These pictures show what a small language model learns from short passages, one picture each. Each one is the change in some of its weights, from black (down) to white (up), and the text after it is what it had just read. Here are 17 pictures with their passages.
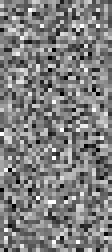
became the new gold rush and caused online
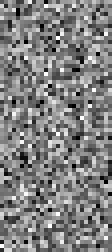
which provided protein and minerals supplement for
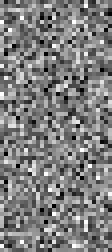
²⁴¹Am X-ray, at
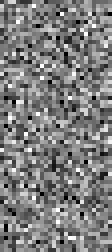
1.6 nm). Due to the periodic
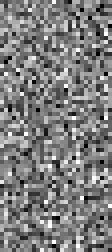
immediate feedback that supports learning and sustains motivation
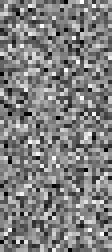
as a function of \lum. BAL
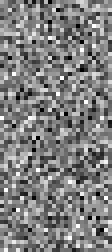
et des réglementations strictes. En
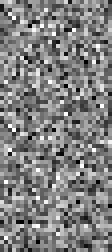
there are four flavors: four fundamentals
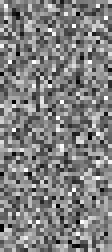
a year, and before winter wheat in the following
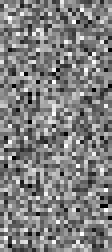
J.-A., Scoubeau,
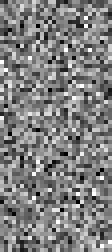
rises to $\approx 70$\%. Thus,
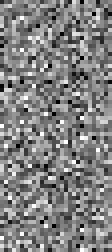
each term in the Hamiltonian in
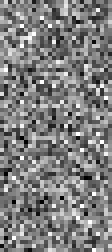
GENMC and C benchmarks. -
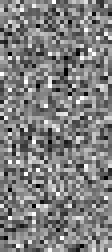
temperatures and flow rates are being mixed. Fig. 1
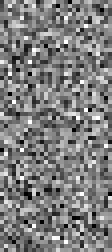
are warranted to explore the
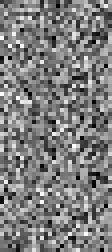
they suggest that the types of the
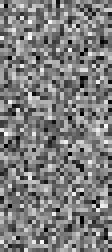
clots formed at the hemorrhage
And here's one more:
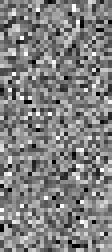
text in the integral form. The integration can be done
